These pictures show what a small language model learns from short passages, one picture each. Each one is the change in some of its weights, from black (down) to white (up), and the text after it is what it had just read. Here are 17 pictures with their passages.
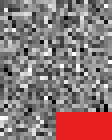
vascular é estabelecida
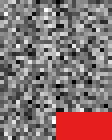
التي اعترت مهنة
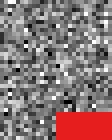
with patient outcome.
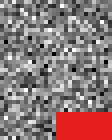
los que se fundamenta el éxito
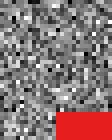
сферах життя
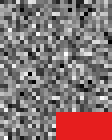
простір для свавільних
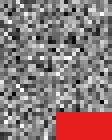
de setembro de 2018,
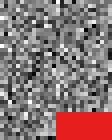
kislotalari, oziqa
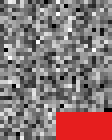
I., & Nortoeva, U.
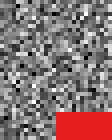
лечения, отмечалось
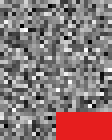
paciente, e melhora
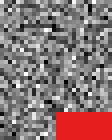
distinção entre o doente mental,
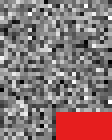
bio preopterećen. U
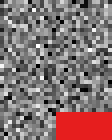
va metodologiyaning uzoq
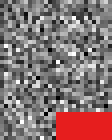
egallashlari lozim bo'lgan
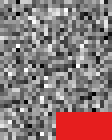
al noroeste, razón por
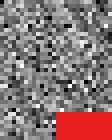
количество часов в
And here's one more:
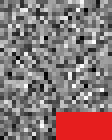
além dos movimentos, uma
